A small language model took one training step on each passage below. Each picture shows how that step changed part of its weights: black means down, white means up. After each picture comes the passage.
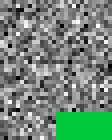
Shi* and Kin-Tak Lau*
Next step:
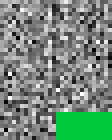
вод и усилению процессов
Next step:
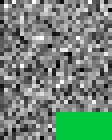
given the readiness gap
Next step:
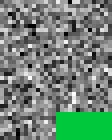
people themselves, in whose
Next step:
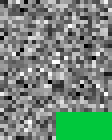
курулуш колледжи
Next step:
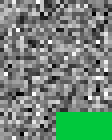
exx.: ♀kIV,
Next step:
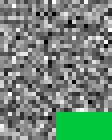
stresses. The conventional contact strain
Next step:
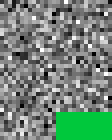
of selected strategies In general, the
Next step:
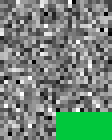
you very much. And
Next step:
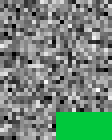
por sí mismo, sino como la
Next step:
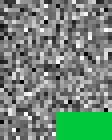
в 25 разів менше,
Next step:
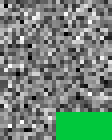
spread on Petri plate having
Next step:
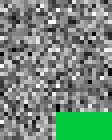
and thermoset resins/glass
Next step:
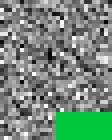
його ідейне наповнення,
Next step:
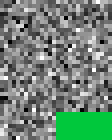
because the current process of the company
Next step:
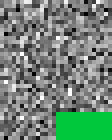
2011; Jaafari et al.,
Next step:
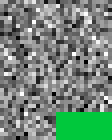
integrals follow from the similar procedure as
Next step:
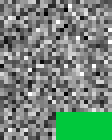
bu soxada aniq rejalarni
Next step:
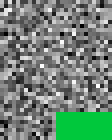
Table 1: Histopathological
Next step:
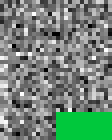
hybrid fuzzy-Bees
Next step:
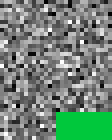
we have to give them access of
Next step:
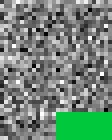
присоединение ЗАО
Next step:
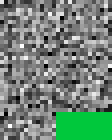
that transparency in terms of the
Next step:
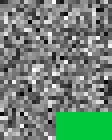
va go'zallik kasb etadi.
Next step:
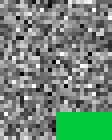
той час авторів
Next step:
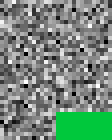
Проведение крупных
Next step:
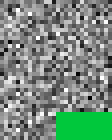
шитое и плетеное.
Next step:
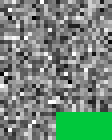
tili darsliklarida matn tanlash
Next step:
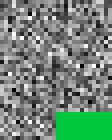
5. Erkaboyeva
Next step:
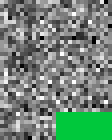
are required to prove the influence of
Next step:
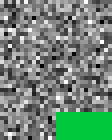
and 4b). Figure S1. Raw
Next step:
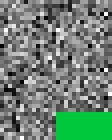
such as in guides or rails.
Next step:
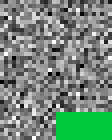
sintaktik jihatdan
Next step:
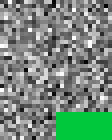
de la región. (En 2021 representó
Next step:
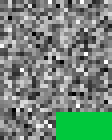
a ieșit neted, ci
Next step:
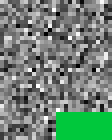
park, both to identify the number of
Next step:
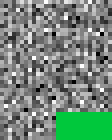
обратились с жалобами на
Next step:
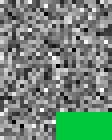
strategy and results to date. - Section 8
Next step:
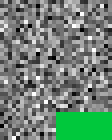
va qo'llash imkoniyati
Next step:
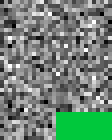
tiklanish, yuksalish va
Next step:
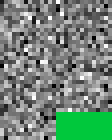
space diversity, (which involves
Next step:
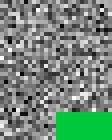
сюжети ривождаги
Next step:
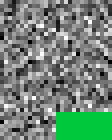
and the deterioration state K, without
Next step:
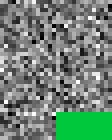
years is taken up and year (usually
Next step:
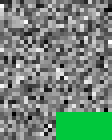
a drogas no estado do Rio de
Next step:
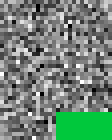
in quality indexing of saline water during
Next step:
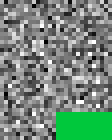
samples obtained were ranked in
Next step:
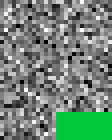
Growth and Yield Characteristics
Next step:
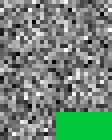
with men have ended badly, and
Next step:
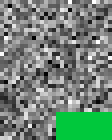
too. The samples were sent for
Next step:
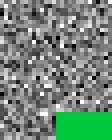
special cases are given in the last.
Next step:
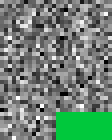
dars ishlanmani ko‘rsatib
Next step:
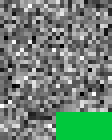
data in a musical way can create
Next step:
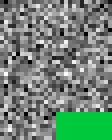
que la pléthore de recherche en
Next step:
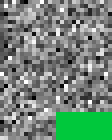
J.Raven kompetentlikni
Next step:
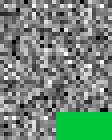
metodidan foydalanish orqali
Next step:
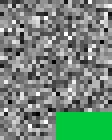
D1298 standard, which involves a
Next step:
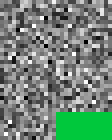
understand the families'
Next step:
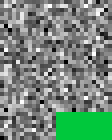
de fosfinas mono-
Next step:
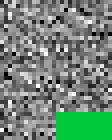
mamlakat yoki uning
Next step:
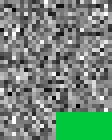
se transforma en una descalificación
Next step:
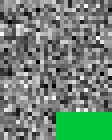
yurti Angeln hozirgi
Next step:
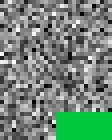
emas. Yaʼni bu
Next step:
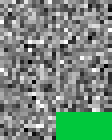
como rural; Padre Las
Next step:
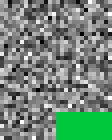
4 Inalação de óxido
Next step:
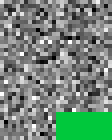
reported to increase the risk of development of
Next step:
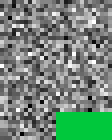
em larga escala: uma
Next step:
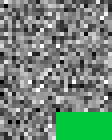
diversão e do entretenimento e traz
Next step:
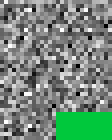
України – Відділ
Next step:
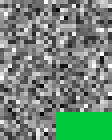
Bolivar; CANTOS,
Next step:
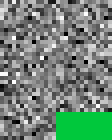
pero la realidad es que vienen
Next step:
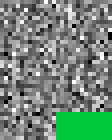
Barbosa LIMA
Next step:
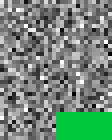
replicates of each probability matrix and
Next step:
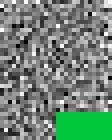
min. Here the total turnover of the
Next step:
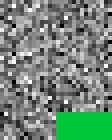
Osiyoliklar ekanligini
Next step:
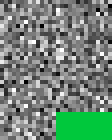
bolamız. Usı
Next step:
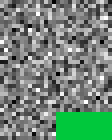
of Central Asian and Eastern
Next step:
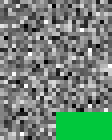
In This study a computer program was used,
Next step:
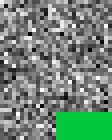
recoded with brilliantly chosen
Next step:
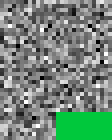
время контрольных
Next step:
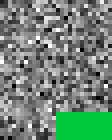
existing name of an astronomical
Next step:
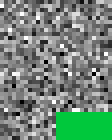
with displacement control and maximum load
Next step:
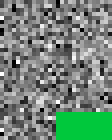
invullen van de formule een
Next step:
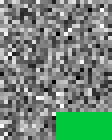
Current Science Research and
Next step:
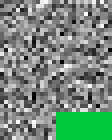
та ін., і робити це
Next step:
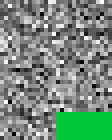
outro, nesse caso, não é
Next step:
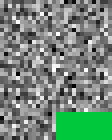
TITANIUM consistieron
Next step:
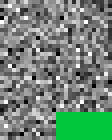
three heat sources for heat
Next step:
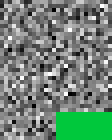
Center of Excellence CFD
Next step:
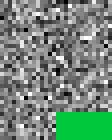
bo'lishlari, ularda
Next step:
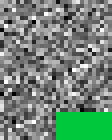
здоровых групп
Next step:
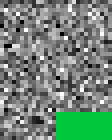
Noctcaelador; Night
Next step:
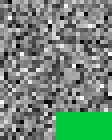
infot, teisendades selle
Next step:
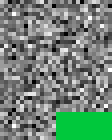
asosida muayyan ish- harakatining
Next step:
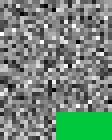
en in hoeverre van deze
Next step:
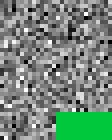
LVDC technologies are presented, with
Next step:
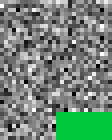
date, stamp (if applicable))
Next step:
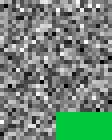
part of their strategy. Among them is
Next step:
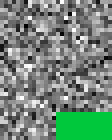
твердженнями, на
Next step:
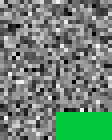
the "Best Genotyping
